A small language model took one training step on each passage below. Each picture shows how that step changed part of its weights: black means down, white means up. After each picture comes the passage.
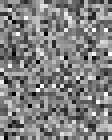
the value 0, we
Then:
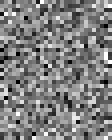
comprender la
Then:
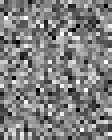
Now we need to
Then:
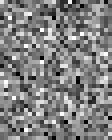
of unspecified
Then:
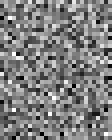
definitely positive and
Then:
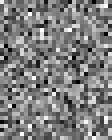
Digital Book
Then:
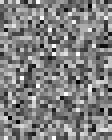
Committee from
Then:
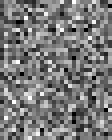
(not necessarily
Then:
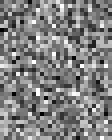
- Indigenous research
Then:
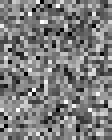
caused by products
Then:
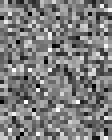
to a circle, any
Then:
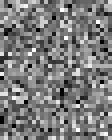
à étouffer
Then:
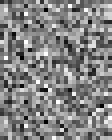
not produce a
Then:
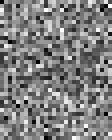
van der Wel
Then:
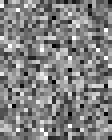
El sexto
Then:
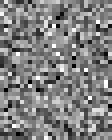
paradigma ini,
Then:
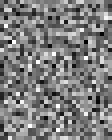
upper bounds for different
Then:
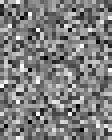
considerably high. The
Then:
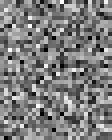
process, which is based
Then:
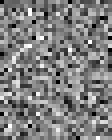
in board size,
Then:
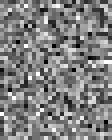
to the ground.
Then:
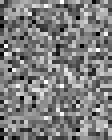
agent messages
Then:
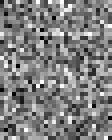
authors have studied
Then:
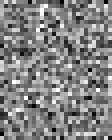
with inner metric of
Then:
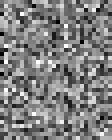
10 préparent
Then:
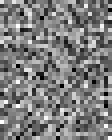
in order to transform it
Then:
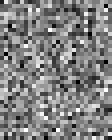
Nomani was the
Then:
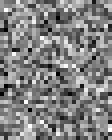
+ \alpha_\theta
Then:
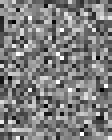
illustrate that the
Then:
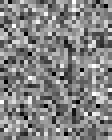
regularization, which
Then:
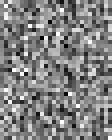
normal separated
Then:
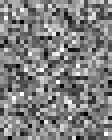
people to exist,
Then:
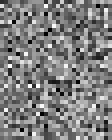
The study included a
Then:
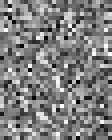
this Project, the
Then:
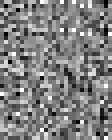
de la relació
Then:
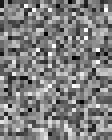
seine miserable
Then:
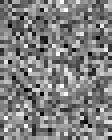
creating good
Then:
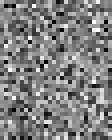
of ideas,"
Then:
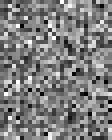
focusing on
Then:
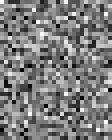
the particle locations
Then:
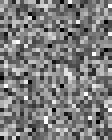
body. In
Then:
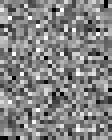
M. & Louiz
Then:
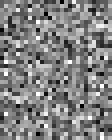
o índice da
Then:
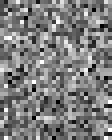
is also compatible with
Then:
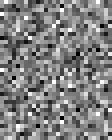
TO THE
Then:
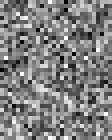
the Presidium
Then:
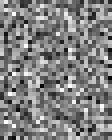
of the main theorem on
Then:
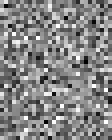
kelas IV D
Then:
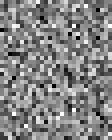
Main radiological
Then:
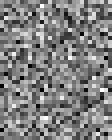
and $p$ is a
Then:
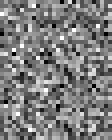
than voluntary
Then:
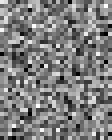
Laws of
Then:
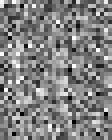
Edge partition of
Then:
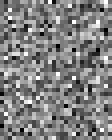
Sinov usuli
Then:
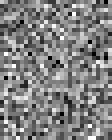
open many other
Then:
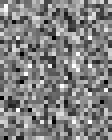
4.2 we see that
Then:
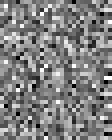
is shown that if the
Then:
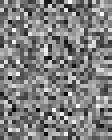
grouped several
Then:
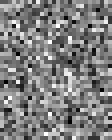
cases, such as
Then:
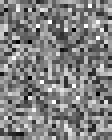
sapota at present
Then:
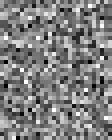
o'rganish va
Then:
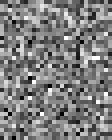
the last part of the
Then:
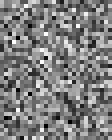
structures and their
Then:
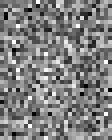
more physically
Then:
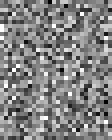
order) position of the
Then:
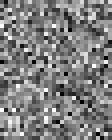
Then $V'$ is
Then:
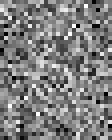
the r.v. with
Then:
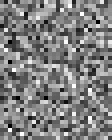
conducting CAI
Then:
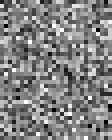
manner in the process and
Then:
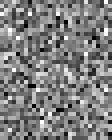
of Mb in presence
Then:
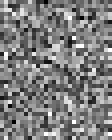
considered as significant.
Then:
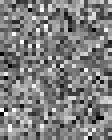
that $A$ and
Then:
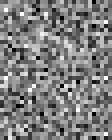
the polynomial ring
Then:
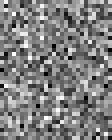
of $M$ is the
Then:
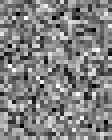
to the native system
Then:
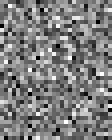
Considering that the
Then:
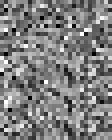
experience and,
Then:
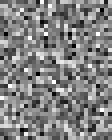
1) сход
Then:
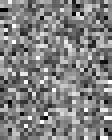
of affine Lie
